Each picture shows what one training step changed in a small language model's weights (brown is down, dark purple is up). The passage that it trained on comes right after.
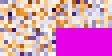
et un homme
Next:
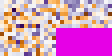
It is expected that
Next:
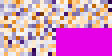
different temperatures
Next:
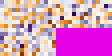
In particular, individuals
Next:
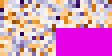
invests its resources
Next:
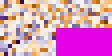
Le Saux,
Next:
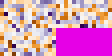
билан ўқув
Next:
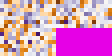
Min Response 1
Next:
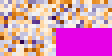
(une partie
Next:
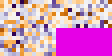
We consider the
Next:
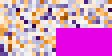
to transmit and
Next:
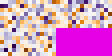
strategies have been
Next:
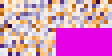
ة ن س
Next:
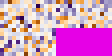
Что, в
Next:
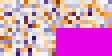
as a step
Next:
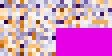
exchange rate,
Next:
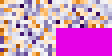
focus on how
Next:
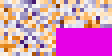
in principle by
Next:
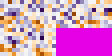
exact cause remains
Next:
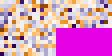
The practice of
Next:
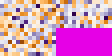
para cumplir
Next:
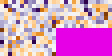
and their potential
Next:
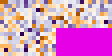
two and six
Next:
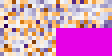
emotional dynamics
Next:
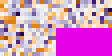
values, whereas the
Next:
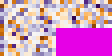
will be seen in
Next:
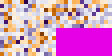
career development and
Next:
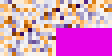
sq mi
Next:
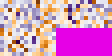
are a student
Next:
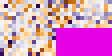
17 tasida
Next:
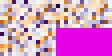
internet protocol data
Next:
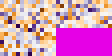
Mãe e
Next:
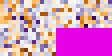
la auditoría
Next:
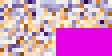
image is normalized
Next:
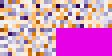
amount of resource
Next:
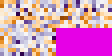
if for every input
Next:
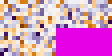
of the relation between
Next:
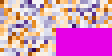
Report on
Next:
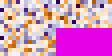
rising to
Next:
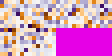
that might change that
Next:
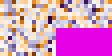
and TCN
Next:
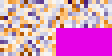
poco a
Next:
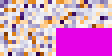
the systematics.
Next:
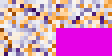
products/ services in
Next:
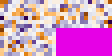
for the use of
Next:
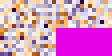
However, dynamics of
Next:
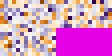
to values higher than
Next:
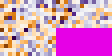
the heavy disk
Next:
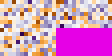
a subject of further
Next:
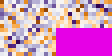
can be written
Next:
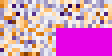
investigate the
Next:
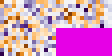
rely on deep
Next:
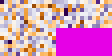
la problemática
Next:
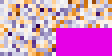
of impurities
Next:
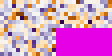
of insurance
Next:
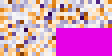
composites for simple
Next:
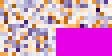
beads on
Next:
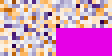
features are compared in
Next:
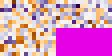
closely controlled
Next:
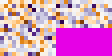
been used which
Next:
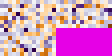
various frequencies
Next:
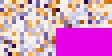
2 mL collection
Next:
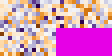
$\Delta S$
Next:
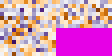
bid to
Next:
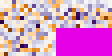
bilan bepul
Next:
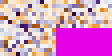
this system that
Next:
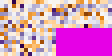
persistenti la
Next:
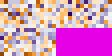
tube is considered
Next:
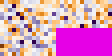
dentro dos
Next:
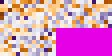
The SeGA
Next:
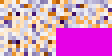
the critical quark
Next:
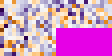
tops the model
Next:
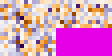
value functions grows
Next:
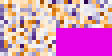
iqtisodiy va
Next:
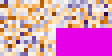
a Self
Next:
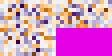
USSR this
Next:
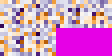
% contribution of lower
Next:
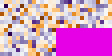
of hadronization
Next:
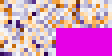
in achieving the
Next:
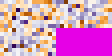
va ta'sir
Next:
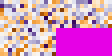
levels in the negative
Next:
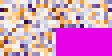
у которых
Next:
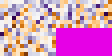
reductions were done
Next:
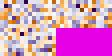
stigma against
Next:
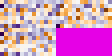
которых Узбекистан
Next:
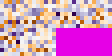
protocolos, a
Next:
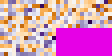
nas creches
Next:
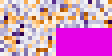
for example,
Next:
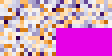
the parameter estimation,
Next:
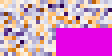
relevant information. To
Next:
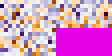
those distances).
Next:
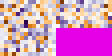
beaker in
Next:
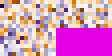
Journal of Social
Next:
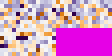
basis, the action
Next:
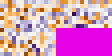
de Physique
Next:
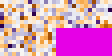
o ensino,
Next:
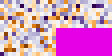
minimize over all
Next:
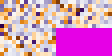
sky background light
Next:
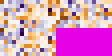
the \sl
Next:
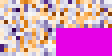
\noindent The calculations
